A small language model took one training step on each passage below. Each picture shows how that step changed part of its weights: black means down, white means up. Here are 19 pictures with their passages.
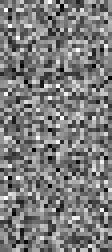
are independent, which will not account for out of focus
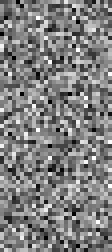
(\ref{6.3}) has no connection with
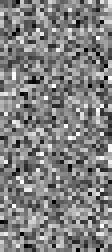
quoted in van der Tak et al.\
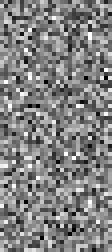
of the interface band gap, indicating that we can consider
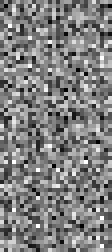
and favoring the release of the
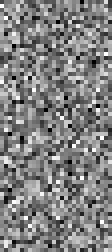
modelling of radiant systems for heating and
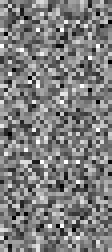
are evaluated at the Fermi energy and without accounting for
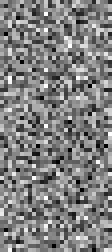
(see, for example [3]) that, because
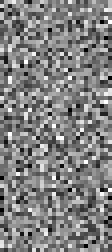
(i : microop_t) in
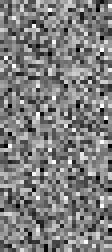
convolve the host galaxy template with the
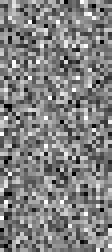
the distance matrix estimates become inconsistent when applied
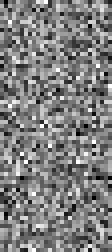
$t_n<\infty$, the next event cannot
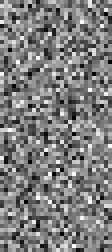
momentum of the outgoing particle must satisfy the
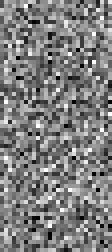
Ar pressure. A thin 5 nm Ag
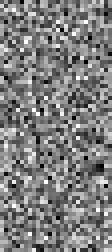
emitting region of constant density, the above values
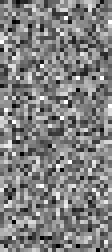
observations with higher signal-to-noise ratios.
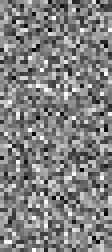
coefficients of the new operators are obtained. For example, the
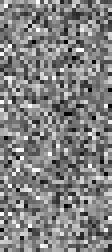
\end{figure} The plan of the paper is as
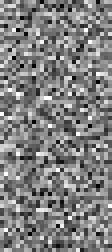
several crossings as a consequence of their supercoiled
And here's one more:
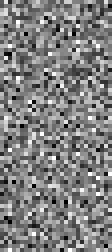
on the brane is smaller than the characteristic energy of the
